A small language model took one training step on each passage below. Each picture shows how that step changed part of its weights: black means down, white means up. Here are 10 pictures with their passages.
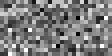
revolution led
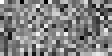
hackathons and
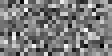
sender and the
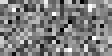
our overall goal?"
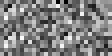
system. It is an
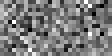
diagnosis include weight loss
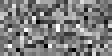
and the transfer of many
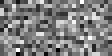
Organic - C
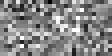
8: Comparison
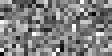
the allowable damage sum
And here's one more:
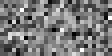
28 days, the
